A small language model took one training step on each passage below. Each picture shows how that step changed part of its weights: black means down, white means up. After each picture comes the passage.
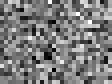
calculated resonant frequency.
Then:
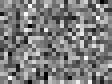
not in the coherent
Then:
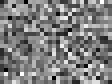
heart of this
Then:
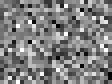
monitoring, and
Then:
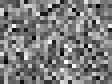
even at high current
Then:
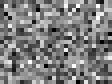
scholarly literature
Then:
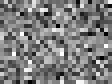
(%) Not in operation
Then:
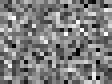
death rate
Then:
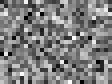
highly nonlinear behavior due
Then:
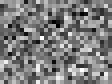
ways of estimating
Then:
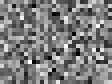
of life.
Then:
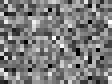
to accurately identify
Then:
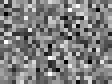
structured around four main
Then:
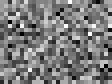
perspective, as
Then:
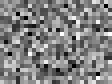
EM distribution with
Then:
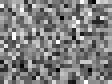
externalities related to
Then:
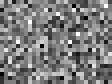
the preceding
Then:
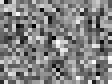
One approach is to
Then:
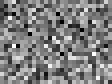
the Galaxy because
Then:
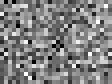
contacting them to
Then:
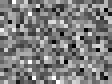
parameter, and
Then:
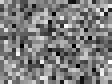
simulations and a
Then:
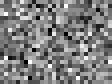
are two major areas
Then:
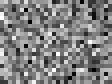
absence and presence of
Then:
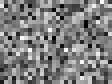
patrols to
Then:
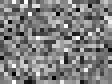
supported by robust,
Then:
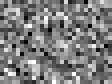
in the expansion of
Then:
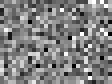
eyes will
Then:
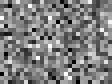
than 90% of
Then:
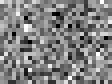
age group of less
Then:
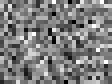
b (\sigma+
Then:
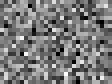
of mergers
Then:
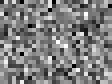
for secure elements
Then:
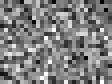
shows that the
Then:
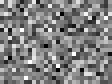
be impossible to
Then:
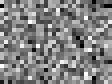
noisy environment
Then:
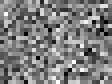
second type of
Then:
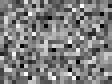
expressive behaviors such
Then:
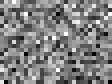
be to use
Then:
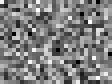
mean exit times
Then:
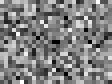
at LHC
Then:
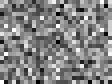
is to show that
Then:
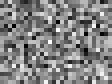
public benefit. It
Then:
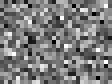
distribution reproducing
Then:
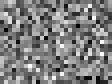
we discover the
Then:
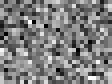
including the EU Green
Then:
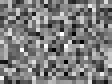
the pressure of the
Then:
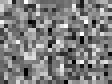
b \cdot
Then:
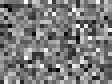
interest especially with regard
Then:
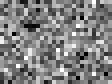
which do not belong
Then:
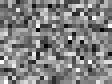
it provides its
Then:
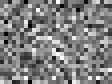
AM spore
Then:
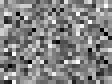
Without any further
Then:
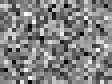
transfer between the two
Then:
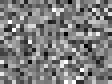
respectively, I,
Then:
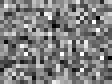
measures implemented at your
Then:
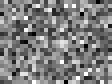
so far from the
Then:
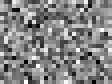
is the dynamical nature
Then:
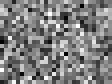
deformations of
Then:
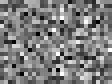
order to quantify the
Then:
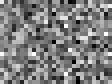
of a list of
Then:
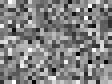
previous section, we
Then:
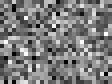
applied linguistics.
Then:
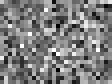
time and pitch
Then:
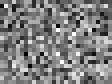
properties. The
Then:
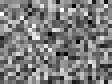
the entire range of
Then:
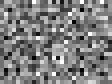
they also frequently affect
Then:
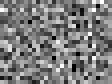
we will obtain a
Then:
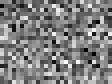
accuracy, particularly in
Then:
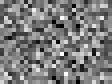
reasoning of
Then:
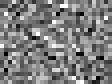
(\neg A
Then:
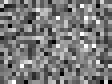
financial services has an
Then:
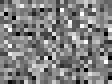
can clearly comprehend
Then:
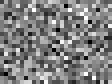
region around the
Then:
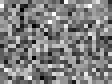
the gut
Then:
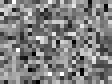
light is not
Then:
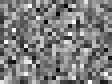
charged scalars
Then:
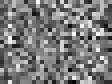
nonlinear algebraic equations
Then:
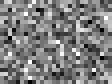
structure in modern
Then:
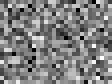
was employed to
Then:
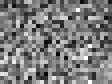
analysis: with the
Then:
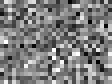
the jet within this
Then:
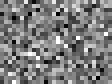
SV model,
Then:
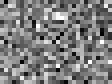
where the important parameter
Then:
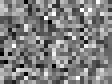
assistive technology
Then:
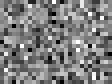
and emotion recognition
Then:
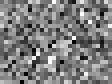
after averaging over
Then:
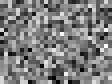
the solution of the
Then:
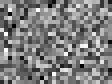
major constituent
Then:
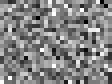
findings are that,
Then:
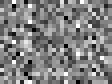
1 in f and
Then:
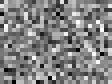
light to bring information
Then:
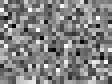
The moduli of
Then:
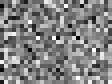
not adequate to
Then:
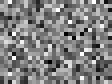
Wild Barley
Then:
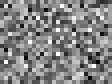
collection. The choice
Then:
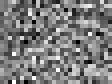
original image as
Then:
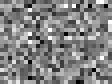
is shown in Figure
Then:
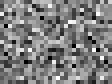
and $\delta
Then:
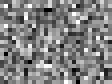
went on to
